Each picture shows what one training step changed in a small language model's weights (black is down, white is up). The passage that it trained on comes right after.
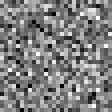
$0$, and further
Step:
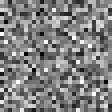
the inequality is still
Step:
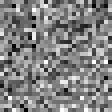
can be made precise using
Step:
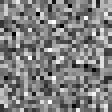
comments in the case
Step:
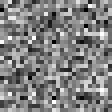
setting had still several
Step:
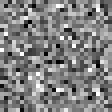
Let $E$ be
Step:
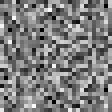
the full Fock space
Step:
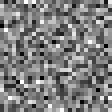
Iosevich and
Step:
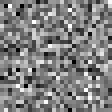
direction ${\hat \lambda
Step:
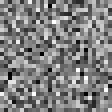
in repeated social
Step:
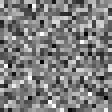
are of this form.
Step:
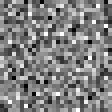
provided $d \le
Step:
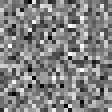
from the repump
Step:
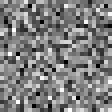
Treatise on
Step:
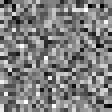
examples of located subsets in
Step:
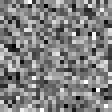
residual maps, such a
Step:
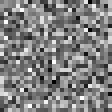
of the diameters
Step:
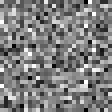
operate at rather low
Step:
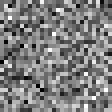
structure information from future surveys
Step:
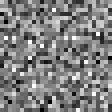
the stabilization of the
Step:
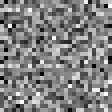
the string coupling constant
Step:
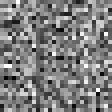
estimate the value, which
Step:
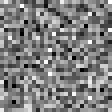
spectrum of 3D
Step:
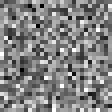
one of its specializations
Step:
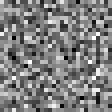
due to the fact that
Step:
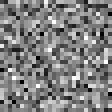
results of this type.
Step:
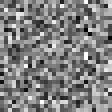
cost of each variable is
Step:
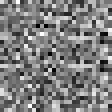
into the normal form all
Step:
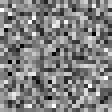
points at which the multiplicity
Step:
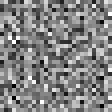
us to investigate the impact
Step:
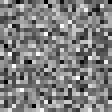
a 34\% increase
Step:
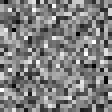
network is above the threshold
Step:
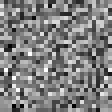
would also follow an asymptotic
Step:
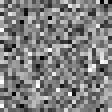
an $\varepsilon$-regular
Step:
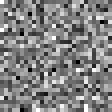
To further improve the sensitivity
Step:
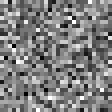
for any $p
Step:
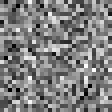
explicitly, which can be
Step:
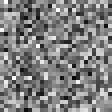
The first one is for
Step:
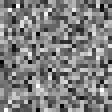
shall use symmetry properties of
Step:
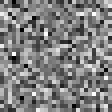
to prove that the present
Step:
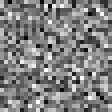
and $N$
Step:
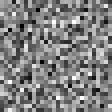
by the generous financial
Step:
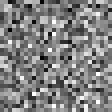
and redefining the
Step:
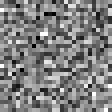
sometimes described as a
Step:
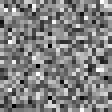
$\psi$ are basis
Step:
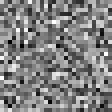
in a classical way at
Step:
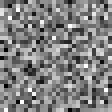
the previously researched
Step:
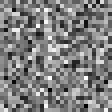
his first proof. The
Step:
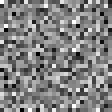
the anisotropic scattering to
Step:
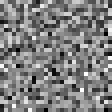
traffic phase
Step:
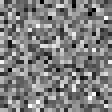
$X$ equipped
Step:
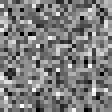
We can define a
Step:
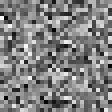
a modified version of the
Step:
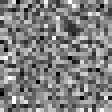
the results for Li,
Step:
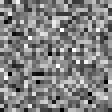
its explicit form is given
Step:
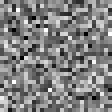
sufficient to prove that for
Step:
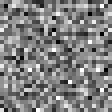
at most 4}
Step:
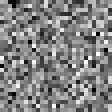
that the peaks in the
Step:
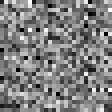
region, \item
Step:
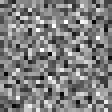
di Genova
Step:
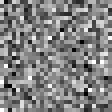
many important properties of periodic
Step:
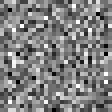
(b) TE
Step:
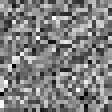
also verifies the above
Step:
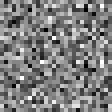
methods giving the best
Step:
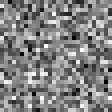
is a family convex
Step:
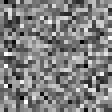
impact of interactions by a
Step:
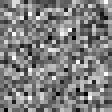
} t \geq
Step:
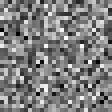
we show that there is
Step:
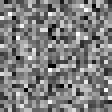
size=3, mark
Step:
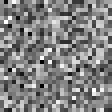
analysis. It allows us
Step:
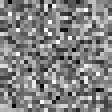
and the four-point
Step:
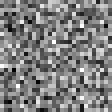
is generally dominated by the
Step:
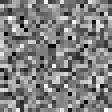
the counter-example $$
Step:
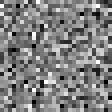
will be interesting to see
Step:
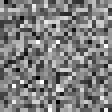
do DOA
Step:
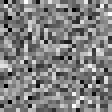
by the horizon radius
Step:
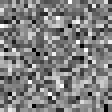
marked this bold
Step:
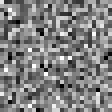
energy} by the nonnegative
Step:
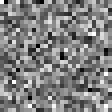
four groups according to the
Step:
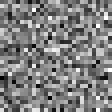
starting points were drawn
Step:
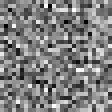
in more than one maximal
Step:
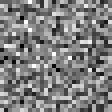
of basic s-e
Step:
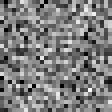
Physics}, {\bf
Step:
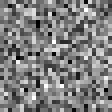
variables, where each variable
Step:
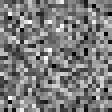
same size, the
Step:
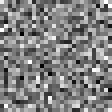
To control the temperature,
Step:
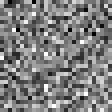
with Q4 elements.
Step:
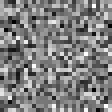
sites represented by the black
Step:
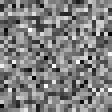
term, giving the
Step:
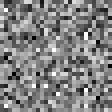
of them. Thus,
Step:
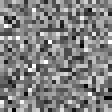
keep up a sizeable
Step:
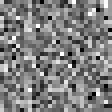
$m$-th root
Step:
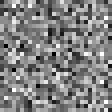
c} \hline N
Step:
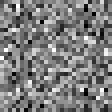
earlier definitions. For real
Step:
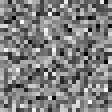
this later. As
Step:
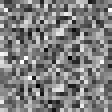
of the CMB spectrum
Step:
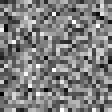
renormalization group invariance of
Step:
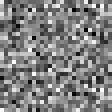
while the locations of
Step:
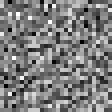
and Development
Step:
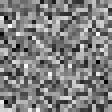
a universal relationship between
